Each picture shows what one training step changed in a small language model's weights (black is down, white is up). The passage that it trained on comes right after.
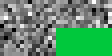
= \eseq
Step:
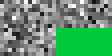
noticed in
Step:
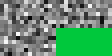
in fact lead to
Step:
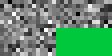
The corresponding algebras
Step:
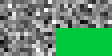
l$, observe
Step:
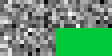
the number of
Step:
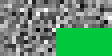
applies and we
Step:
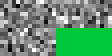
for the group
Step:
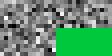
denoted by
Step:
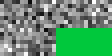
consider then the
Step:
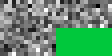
of the light
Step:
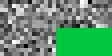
FeSe as
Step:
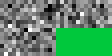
This algorithm is different
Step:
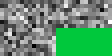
vector, indexed
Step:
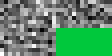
terms (I)
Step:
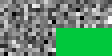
positive cone of
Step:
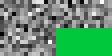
are six
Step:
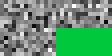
the equations for the
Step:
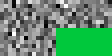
is a central
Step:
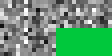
physics of
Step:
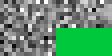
will show in the
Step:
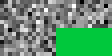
$y$ to
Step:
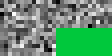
that $\fa$
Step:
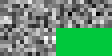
the case where the
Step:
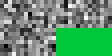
in the last
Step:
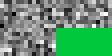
the suffix
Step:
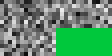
do not allow for
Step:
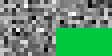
for Beam
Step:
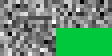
real vector space
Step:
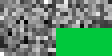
clear physical
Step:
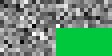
algorithms that
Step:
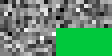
distribution of the observed
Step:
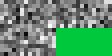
general fiber
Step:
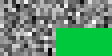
with inverse
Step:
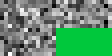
polarization is
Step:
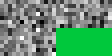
the method;
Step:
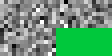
not changed
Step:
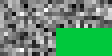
general.\\ We
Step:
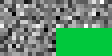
exists a set
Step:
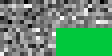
allows us to
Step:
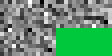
orders obtain
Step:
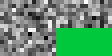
the {\em
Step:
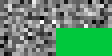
assumption of
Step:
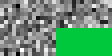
there is no
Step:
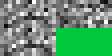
integral function
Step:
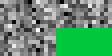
over nonlinear
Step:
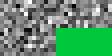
useful out to
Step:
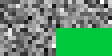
coefficient is
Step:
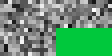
no longer an
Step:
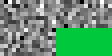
two images are
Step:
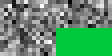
space. This then
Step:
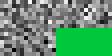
2)$ for every
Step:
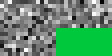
w}$, and so
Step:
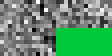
of order two on
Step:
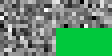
instructions are
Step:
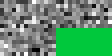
associated with the
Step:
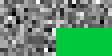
for one- and
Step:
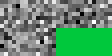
there also exists a
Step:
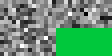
1$ and each
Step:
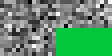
FN model:
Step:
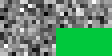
theory of the
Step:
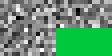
defined as\\ $
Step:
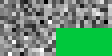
presented here
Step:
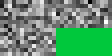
complex signal in
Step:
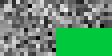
of given functions
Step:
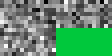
Moreover, we
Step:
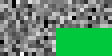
is given by
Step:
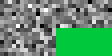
Letter we show
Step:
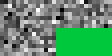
zero in case of
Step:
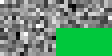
at least not
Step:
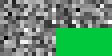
coupling constant
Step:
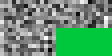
and inverse
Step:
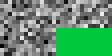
resolution of
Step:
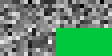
and hence
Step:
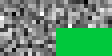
improve the
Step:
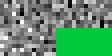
is $\bz
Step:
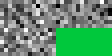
where $\alpha =
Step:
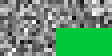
w \in S
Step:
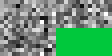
not} simple.
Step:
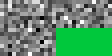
local functions, and
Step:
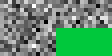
to calculate
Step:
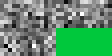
the simple product
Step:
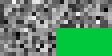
generated from the
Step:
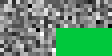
of these two
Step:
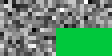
at moderate
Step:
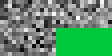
$\tilde B$
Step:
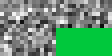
the distance of
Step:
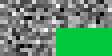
lifetimes of
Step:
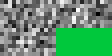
a branch
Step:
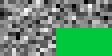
If so, values
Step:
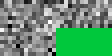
a circled
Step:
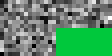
Theorem 1.
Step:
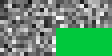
$\sigma$ of
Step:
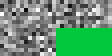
more rigid
